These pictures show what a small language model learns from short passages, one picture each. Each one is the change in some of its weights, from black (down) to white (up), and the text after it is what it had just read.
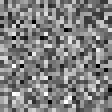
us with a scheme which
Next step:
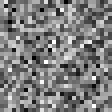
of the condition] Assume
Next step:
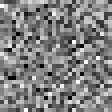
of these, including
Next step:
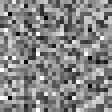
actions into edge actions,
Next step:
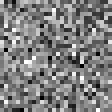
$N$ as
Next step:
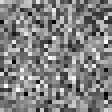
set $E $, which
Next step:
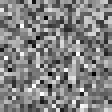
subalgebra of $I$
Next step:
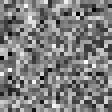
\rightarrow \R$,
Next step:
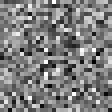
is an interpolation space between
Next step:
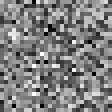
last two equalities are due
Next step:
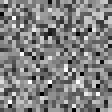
\] Thus, we have
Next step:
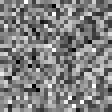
the last identity, we
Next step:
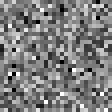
two distinct 2-way
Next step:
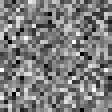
and there exists an integer
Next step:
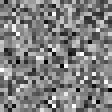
the members of
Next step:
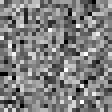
that the conjugacy
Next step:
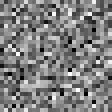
the ends of the
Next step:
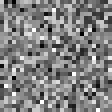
$Z$ of orders
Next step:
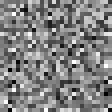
which is really what
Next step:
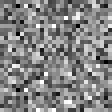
Lipschitz constant. One class
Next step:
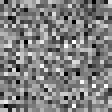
the literature I studied.
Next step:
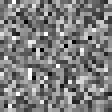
a tight centered Gaussian process
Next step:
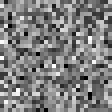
to Make it
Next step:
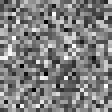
the CGL equation with
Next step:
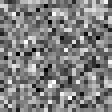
of this data generating
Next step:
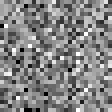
up, we obtain
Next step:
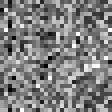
\medskip The previous two
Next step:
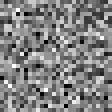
in complex hyperbolic spaces.
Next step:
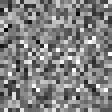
\infty. $\par
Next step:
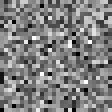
any channel within the
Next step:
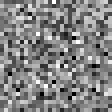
is required to be real
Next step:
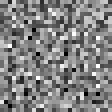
As we will see,
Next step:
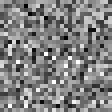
\(\mbox{ sign
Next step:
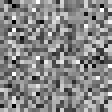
bisector of
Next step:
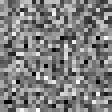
we will establish that the
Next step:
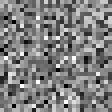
admit complete metrics of positive
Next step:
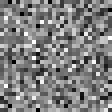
A$ is SK
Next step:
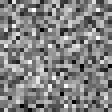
Stein's theorem on
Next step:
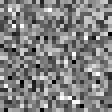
useful in dealing with
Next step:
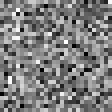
in the detected
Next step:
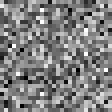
for the walk on a
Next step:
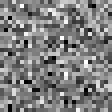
X. Then the following
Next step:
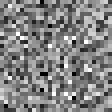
main interest of such inequalities
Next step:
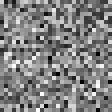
$t$ in the
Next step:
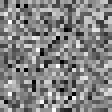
terms are evaluated in
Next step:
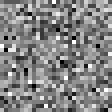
is constructed as follows.
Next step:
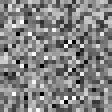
reals, respectively.
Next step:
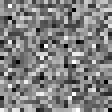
be apolar
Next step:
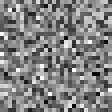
used for each of
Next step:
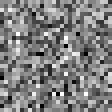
au rang de
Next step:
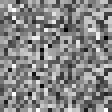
transformed problem was solved
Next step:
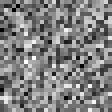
= \mathbb N$
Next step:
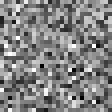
two homeomorphism classes and four
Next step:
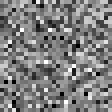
recall some graph-theoretic
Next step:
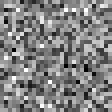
more evident as
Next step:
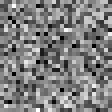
our main construction are carried
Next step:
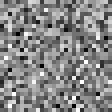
problem, while shape
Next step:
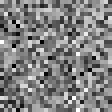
proofs, the only place
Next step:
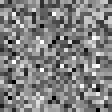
We want to show that
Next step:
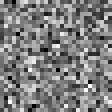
$f \in
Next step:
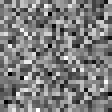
a~complex manifold which
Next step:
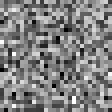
identity \ref%
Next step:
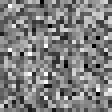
main result here is a
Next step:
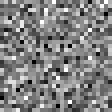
Q_\alpha \sigma
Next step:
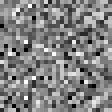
ideal of the admissible input
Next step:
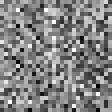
embedding, we have
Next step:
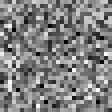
at infinite two dimensional and
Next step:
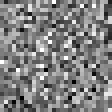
is a tool for
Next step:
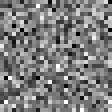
\\ -i\sigma
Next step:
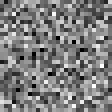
the analysis performed above,
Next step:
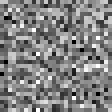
explained in further detail in
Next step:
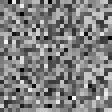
A comparison between the
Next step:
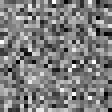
is not empty. Suppose
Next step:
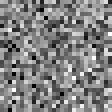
whereas the converse remains
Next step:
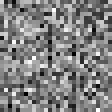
$M$ of
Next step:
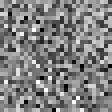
Survey" by
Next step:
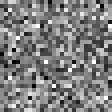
positive curve is smooth enough
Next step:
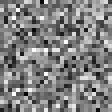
known $M\times
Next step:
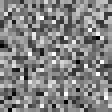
increases. To summarize
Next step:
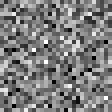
the graph of a
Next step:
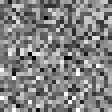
Instead, it is
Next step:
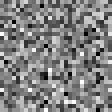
any of the stabilizers
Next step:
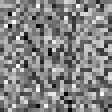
section as complement to the
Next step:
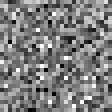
of the Cauchy problem for
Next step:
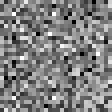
the exactness of
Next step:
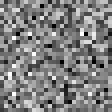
an exceptional sphere,
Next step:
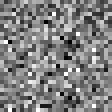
the distance functions has gradient
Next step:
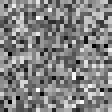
require that these loops
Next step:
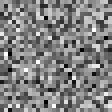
constrained to \[
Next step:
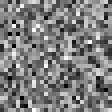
discrete type}. A
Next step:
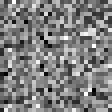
a desirable
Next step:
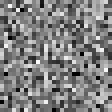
general case follows by
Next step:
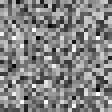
paper we show that relations
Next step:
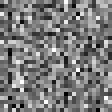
{\bf Remark.} If
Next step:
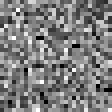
in this way. The
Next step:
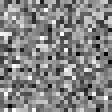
method for an invariant related
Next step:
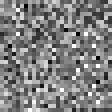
when we talked
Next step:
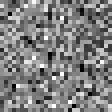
group and $H$
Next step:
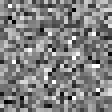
be able to extend the
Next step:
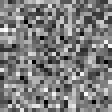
on $X$. If
